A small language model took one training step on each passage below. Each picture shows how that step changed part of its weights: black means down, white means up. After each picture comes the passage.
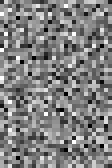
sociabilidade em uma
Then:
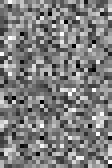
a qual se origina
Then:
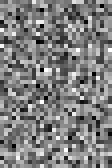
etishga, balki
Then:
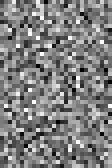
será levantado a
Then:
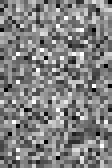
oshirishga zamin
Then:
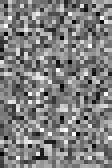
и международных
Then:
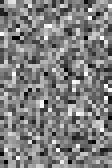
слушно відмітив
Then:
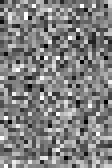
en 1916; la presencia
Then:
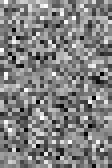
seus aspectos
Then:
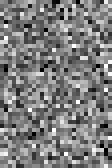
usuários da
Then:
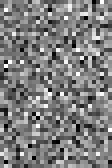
etária dos pacientes
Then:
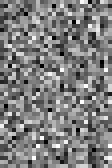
no médico de
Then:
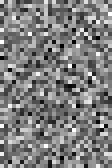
вид туризму
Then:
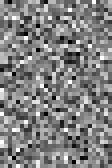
для приготовления
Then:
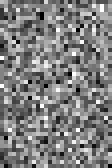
usha tunnel
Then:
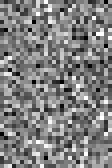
ўтадики, бу
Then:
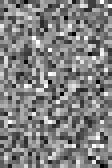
kuchli va zaif
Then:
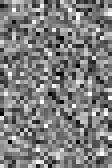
que son ellos por su
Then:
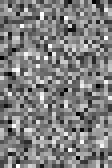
professori, DSc
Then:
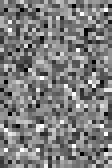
millat vakillari
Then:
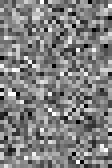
Immers, er
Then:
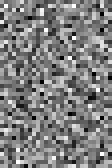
oócito pode
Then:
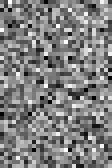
dies von eminenter
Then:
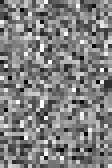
Mizayeva F.
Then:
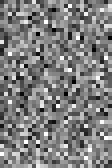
pavimento, os
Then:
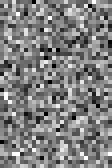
problemach, z
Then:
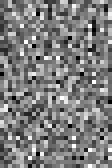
themselves in
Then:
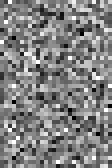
quadro de orçamento
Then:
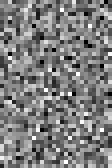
орқали аёлнинг
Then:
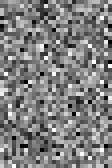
сравнению с
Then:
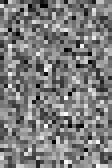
específicas do
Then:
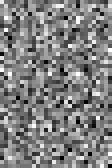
akan segala
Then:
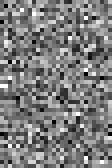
by the company, the
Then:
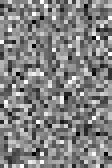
на свое высокое
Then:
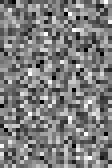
muloqot olib
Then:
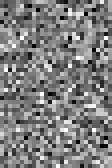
investigación. Las
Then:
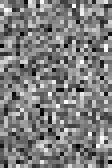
non farmakologi
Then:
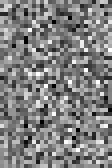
от 12 апреля
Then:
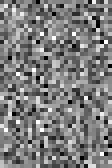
що потребує
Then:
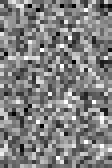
taklif etilgan.
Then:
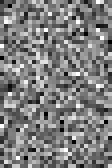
"bu men uchun emas,
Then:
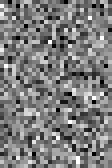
yang disampaikan.
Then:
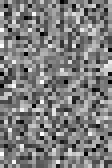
pas mane vyras
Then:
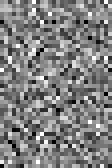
более 2/3
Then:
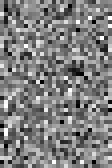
بها هذا
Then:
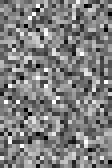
правовой режим
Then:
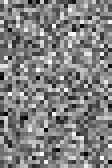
Scarth J.,
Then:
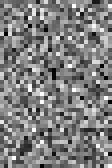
seminale in cui
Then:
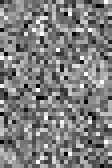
bo'lib, tizimdagi
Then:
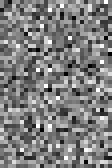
Fonds des Nations
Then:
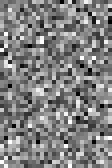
do negócio,
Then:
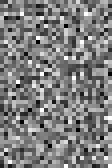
Wobei das auch
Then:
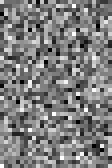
Oleme iseseisev
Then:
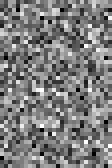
com particularidades
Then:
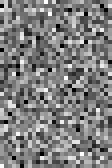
main reasons for
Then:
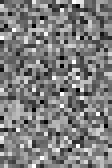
bir yo'nalishda bir
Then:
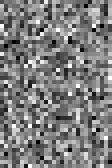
por ser una lengua
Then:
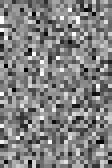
ruhdagi panno
